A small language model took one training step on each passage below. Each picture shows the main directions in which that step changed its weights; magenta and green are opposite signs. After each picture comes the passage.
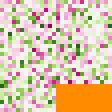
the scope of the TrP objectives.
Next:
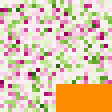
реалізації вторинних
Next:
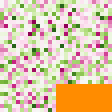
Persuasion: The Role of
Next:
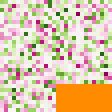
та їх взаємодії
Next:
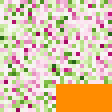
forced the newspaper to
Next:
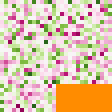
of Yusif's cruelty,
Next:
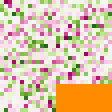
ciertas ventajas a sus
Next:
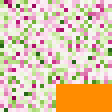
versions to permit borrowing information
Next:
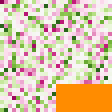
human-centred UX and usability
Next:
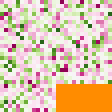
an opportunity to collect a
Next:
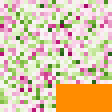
pCR as the absence of any
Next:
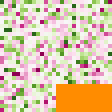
produttività. Lo
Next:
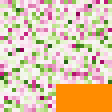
ExtGrassland Agriculture
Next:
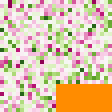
is only monodentate in nature and
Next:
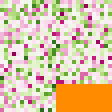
recovery test, the target acoustics is
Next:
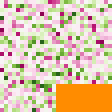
qayd etilgan har qanday
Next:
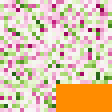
أو نفوذ أو
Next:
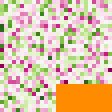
as a group by the members of the
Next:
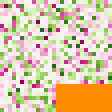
in females with male to female ratio
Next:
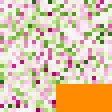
Grafik: Björn
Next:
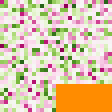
maktabdagi o'qishga
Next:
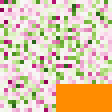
seguir os passos da lógica
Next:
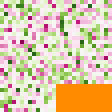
arsenal of mathematics to
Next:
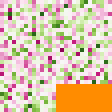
development of small business and private entrepreneurship.....
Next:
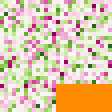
da un lato, una cesura
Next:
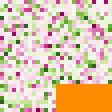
la flota habría partido en
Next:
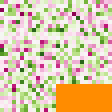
where, K: wave travel time
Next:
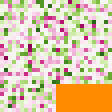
tornou pioneira ao adotar
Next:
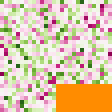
terapia do contato**. São
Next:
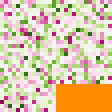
успеху; -
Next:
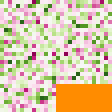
increasing of the sunshine
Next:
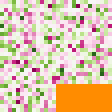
which make them heavy and difficult to
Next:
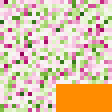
оптимального варианта
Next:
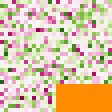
σ , and ν_i .
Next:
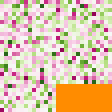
infrastructură de contoare
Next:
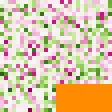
Which-questions). These questions only
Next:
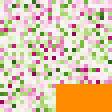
slider widget in its graphical user
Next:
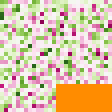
formation of molecular complexes between the
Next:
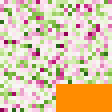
is assessed and measured by quantitative
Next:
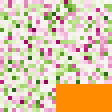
таркибий бўғини
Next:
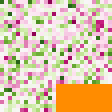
форму чешуек,
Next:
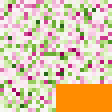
improve the method recovery services. This method combined
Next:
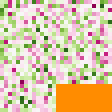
learning and educational environments, often extending
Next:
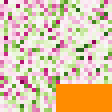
support at the sector level for trade development
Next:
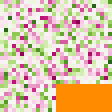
at all. Also in policy and the
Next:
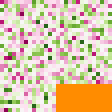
Aldis, Ana Allamand e
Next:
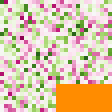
of coverage, codes, shape and
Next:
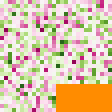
Accepted date: 7 May 2025
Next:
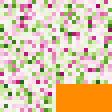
and out of the school. The researcher
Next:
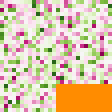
ҳаётининг турли
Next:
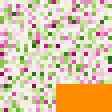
3). Even though, it was
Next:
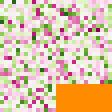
местного сообщества в
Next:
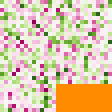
; la première était
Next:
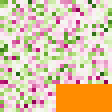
no projecto. Além do
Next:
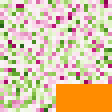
fluorescent microscope image of
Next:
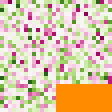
ample analysis for a real-world
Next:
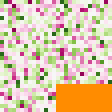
das externalidades decorrentes da
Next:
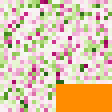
exemplos de amostras são
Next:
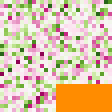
methods of dealing with crisis,
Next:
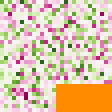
Mario Mazzoleni ¹
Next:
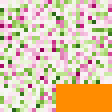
Boitani, 2003), though the
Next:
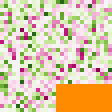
been simplified, especially for the
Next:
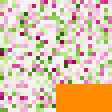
tarkibida BMP-2
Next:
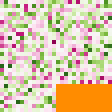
taklif etamiz:
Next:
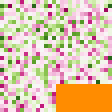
kritisch nach, ob der
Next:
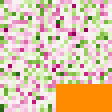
seleção dos entrevistados,
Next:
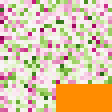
компетенций). Анализ
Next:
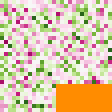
the addition of benzene to the
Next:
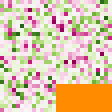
*Proceedings of the 2nd
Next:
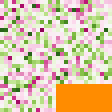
realizm, sentimental ruh,
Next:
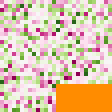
tone, which is based on the use
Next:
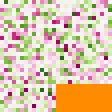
want the toolkit to contain options
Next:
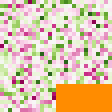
statistics of the mean values of hearing
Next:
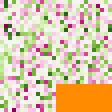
role of hormones involved in the
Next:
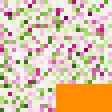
al respecto. Revisión de
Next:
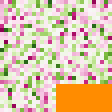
Notario ejerce su función
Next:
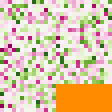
ortaya konulmuştur.
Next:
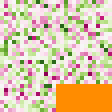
4. Knowledge Transfer -
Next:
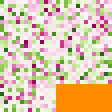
lambda max and calibration
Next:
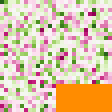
благодаря чему
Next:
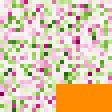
Venn no E.V.A
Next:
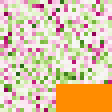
Mais le portrait de
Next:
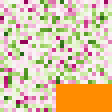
mostram que existem diversas
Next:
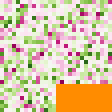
this unwanted development. The patient
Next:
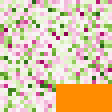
stage of labor as well. 2.
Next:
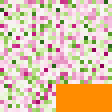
водяной бане при
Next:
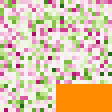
mas se torna “argumento” para
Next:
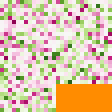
o surgimento da categoria de
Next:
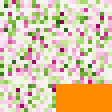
politics, economic inequalities, and media
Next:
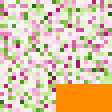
balki murakkab
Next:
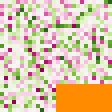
the implementation of educational policy reforms in
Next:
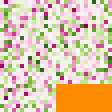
revisão sistemática, 28% estudo
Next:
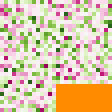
associated with particular modification and requires additional work
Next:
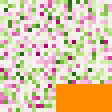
anamnezini chuqur
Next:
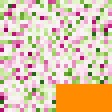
розвиток економічних показників та
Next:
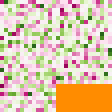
se establece una distancia entre
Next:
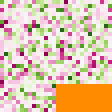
comunicări orale și scrise
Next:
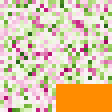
of economic growth. The Nigerian perspective.
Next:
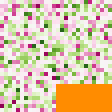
application of the program by adding models that
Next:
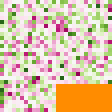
above Target/FOV:
